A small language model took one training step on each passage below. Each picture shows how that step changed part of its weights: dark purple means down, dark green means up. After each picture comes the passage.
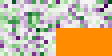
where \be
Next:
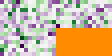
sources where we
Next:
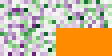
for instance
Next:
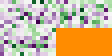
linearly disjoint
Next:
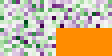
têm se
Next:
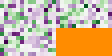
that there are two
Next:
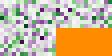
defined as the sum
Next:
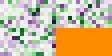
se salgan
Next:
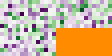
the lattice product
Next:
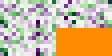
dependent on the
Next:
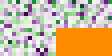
to setup before
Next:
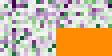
whence by Lemma
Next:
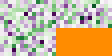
certain pairs of
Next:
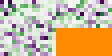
state changes within
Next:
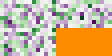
not only a
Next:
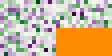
at a very high
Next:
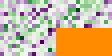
each one of the
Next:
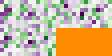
or by our
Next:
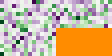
[\underline m
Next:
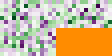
units of
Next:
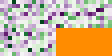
the first integrals
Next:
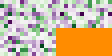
obtain a more general
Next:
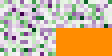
and a more
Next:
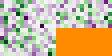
logic qubit
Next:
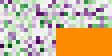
the three solutions of
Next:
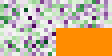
concept has
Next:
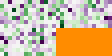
three companies
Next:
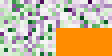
1. The
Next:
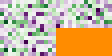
coupling constants,
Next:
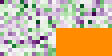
the primary value
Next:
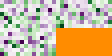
the modular group
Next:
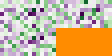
or the effects of
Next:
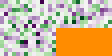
crash is
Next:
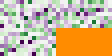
about the equation as
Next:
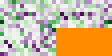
assumed, for
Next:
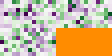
& The set of
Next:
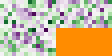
applied probability in
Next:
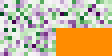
contacts and
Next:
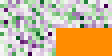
and perfect for
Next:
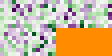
a partir de
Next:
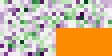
are available
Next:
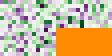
e de forma
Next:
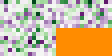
can be given in
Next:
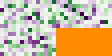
the temperature evolution of
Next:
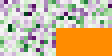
hojas y
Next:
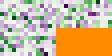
of them. A
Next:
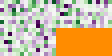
established above
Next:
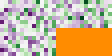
for the observed
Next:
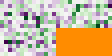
more conventional
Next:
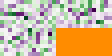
into account
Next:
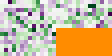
air for a
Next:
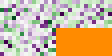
writing device
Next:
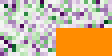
feature, this
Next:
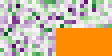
\rightarrow 0$,
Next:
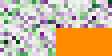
delta interaction.
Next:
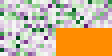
and which satisfies
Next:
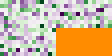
the {\it
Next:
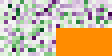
two types of
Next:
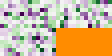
the unit cells
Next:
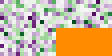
The latter obtained
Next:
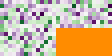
más allá
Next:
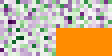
is defined by one
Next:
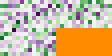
case for almost any
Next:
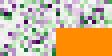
transition from the
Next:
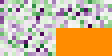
to the orange
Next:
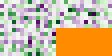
on organizational
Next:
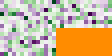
along the same
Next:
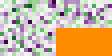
possibility that
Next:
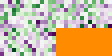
the speed and
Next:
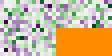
caused by
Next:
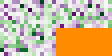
que se bastam
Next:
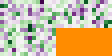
in figure
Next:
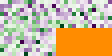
va sohani
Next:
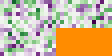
impactos das
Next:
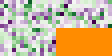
actual velocity of
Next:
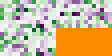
any admissible
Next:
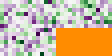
coupling effect is observed
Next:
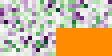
convolving the
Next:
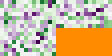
the probability of the
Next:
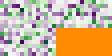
we have the following
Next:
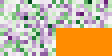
and present a
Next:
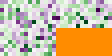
CT and
